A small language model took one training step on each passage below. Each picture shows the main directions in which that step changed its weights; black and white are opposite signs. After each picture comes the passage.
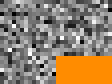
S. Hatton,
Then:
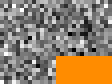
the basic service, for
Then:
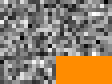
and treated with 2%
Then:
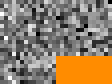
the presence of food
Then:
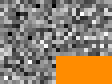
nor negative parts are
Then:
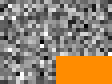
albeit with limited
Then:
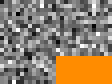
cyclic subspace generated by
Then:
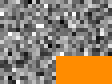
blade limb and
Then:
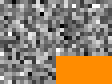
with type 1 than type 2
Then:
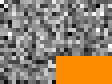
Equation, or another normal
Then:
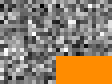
feature of the organism
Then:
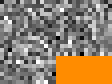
research question Max: 2
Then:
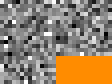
Priem, J.,
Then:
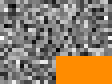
at a linear cost. To
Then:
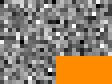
WATER TO
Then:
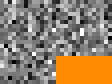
to infestation,
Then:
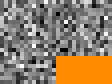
the estuary to a
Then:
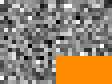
times a prime power,
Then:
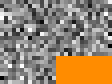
the largest characteristic
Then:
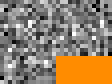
choices of inner products
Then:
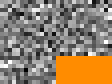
are obtained by suitable limits
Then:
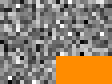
2. Thermal properties
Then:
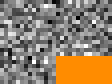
What grade are you
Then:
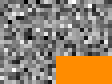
basis for universally
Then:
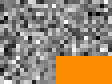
of blocks for 0%
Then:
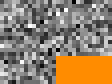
the criteria is a
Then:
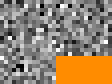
due to their weak construction.
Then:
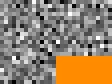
models can help identify more efficient
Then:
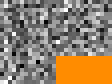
death of at least 100
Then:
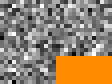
can be used, as such
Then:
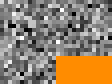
i.e., the
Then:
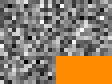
be an open relatively compact
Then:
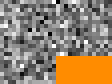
Indian and Pacific
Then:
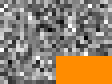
and $\phi_j$
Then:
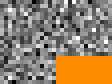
in TFLN
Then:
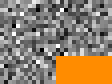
we will have \beqn
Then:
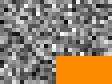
linear set of equations represented
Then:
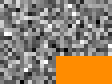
be ignored in the
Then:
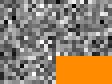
intentionally and without the
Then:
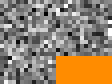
estimate for primary production under
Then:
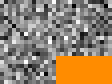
Procedure (SOP)
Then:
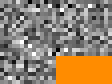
are not weak solutions of
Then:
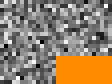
Oxford University
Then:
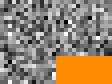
percent are IT
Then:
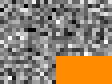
introduce the following notion.
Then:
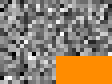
analysis of the reliability
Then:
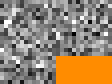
of the following algorithms,
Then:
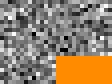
in concrete, practical
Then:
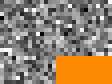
can assign a certain type
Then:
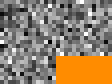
the corresponding orbits of
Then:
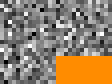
increasing in $v$ for
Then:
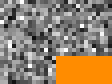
of development is to create
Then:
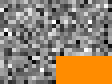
\in X, v
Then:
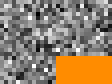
and $P_\calV
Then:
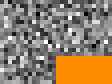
0$. Therefore, Case
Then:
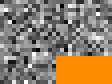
As no cut graph is
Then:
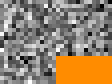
of $\Ml$ that
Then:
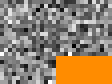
injective partially defined functions
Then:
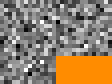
be a convex body in
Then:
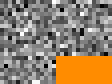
HCMV infection
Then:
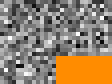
At every decision epoch
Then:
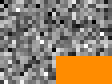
torsion $% \tau
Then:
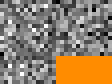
Coordinator Asian
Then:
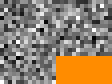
we resolve the
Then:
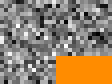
L-space} is a
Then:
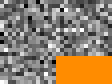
with $[n]$. For each
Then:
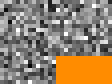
\indent An immediate
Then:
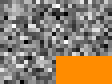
about working against the systems
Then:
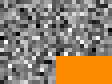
gas turbines,
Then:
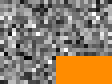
is the intersection of the
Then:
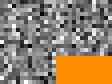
as a function of frequency
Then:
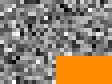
assertion follows.
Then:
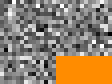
how each value affects the
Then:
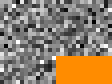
considered. Users can
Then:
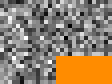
in the format of
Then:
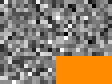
The common plots as well
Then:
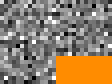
double point, then by
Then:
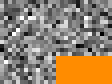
of this publication do not
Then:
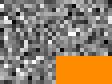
antioxidant activity
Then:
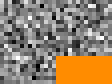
one--dimensional subalgebra generated
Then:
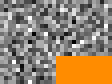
that the object has only weak
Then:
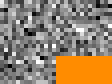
sub-question 2 will
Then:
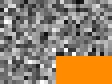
I owe much thanks
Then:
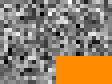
evaluate the identification of
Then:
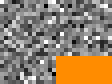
Kucuk U,
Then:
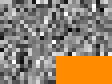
consist of finitely many functions
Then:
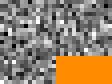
= 35$ Figure
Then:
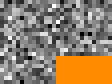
of statehood from the
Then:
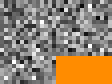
a correction to the construction
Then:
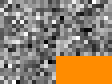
\noindent (iii) the
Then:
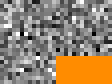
for the colorimetric
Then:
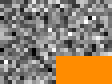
$R$ is complete,
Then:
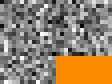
VA, Lim
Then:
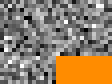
when the rank of the matrices
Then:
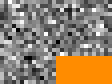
\] To estimate the second integral
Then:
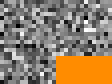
context of infinite dimensional
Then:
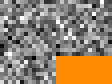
skills needed to support the
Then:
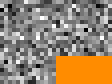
at least the minimax
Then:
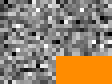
Suppose also that each distribution function
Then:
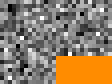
at least by a factor of
